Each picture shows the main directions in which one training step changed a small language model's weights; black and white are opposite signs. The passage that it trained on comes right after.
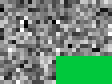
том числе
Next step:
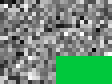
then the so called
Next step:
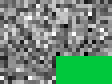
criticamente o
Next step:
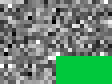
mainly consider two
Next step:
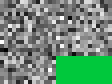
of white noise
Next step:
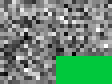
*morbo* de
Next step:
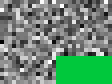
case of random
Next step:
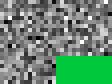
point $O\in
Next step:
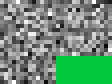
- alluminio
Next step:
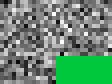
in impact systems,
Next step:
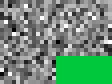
a general integral
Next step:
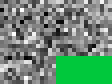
2.2 below
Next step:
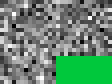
is, in many
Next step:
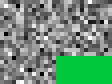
set of letters
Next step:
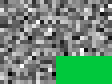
стан Frolova
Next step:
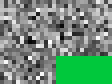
Sp \times b +
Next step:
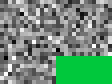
only one neighbour
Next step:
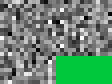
operators and completely
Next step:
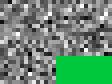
precise equalities
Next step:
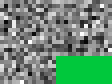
\longrightarrow x$,
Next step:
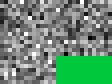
equations are generically
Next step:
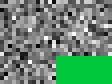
sørge for
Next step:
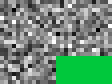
see \cite[Theorem
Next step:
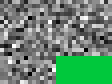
and initial state
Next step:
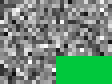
the geometric mean
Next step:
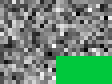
that the dynamics
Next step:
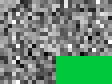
loop in $\C
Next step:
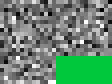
geometry of a
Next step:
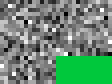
одно —
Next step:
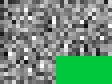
all $n \geq
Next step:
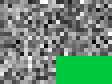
surface with boundary
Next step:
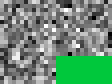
shaxsiy va
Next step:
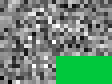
we are in case 6 of
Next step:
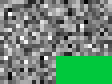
(e.g. the
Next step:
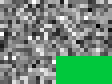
bilan uzviy
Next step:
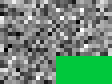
is being performed
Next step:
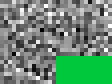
M., Gual,
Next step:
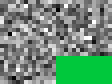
J$. Applying
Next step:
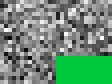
the AoU. In
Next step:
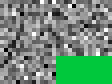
paper, please
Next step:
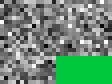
de desempeño
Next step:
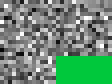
of uniform stability
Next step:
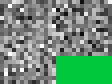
actually proved
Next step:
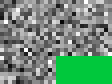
the fixed point,
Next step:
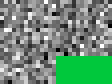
tão quanto.
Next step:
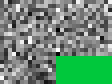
for $A, B,
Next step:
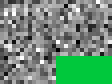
extensión en el
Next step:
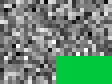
Submanifolds in
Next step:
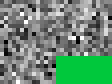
sus organismos
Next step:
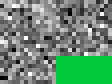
interações que ele
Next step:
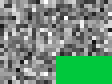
A valorização do
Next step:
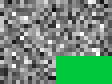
ta'lim berish
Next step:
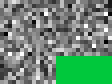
on $\delta,\epsilon$
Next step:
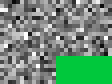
for developing
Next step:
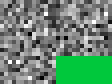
Grenzen von
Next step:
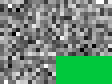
Clearly, from
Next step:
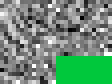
terms of its constant
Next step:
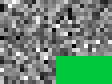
partial matching
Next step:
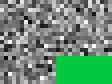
до 1 года
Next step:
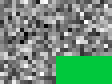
os problemas de
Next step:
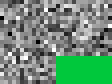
is obtained directly
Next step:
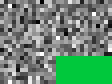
it periodically
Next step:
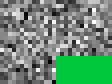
similar results as in
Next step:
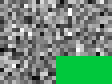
foi feita por
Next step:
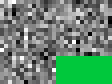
two expressions in
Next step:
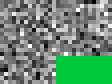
bugungi kun
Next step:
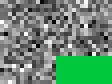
этой области
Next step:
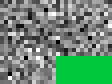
Shu bois
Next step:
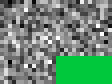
full potential
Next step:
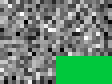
и навыки,
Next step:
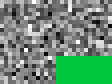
buat Untuk
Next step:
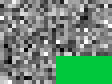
starting point, we
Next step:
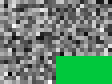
with \begin{equation}
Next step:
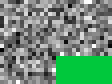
is the image of
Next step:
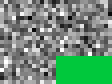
{\em redefine}
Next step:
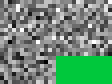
for $G$ if it
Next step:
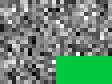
mayor proporción de
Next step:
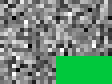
властей и
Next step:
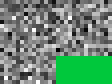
verificação e
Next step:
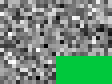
linear function with respect to
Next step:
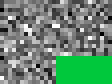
maqolalar va
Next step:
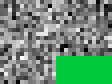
Ushbu ishda
